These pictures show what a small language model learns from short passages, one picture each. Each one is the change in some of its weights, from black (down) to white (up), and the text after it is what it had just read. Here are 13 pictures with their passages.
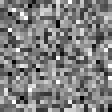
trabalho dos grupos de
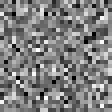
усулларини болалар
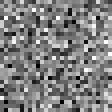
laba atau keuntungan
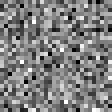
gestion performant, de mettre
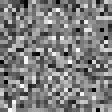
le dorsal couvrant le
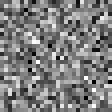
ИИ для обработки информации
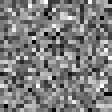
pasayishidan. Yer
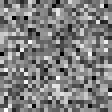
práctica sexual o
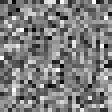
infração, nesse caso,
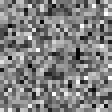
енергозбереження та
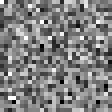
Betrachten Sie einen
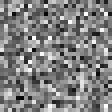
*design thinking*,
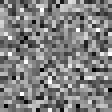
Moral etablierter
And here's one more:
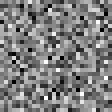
por aumentar a acidez
